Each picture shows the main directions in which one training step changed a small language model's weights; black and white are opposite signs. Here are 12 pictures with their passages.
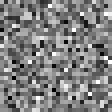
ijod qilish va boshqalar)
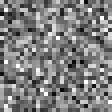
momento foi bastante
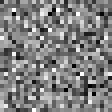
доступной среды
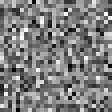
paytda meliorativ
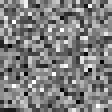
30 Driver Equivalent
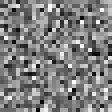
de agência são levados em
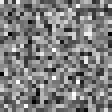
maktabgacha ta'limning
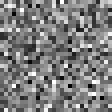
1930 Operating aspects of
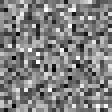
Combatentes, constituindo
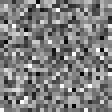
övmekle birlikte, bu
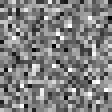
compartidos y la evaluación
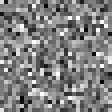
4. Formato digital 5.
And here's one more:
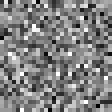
7 anos. A interação entre os
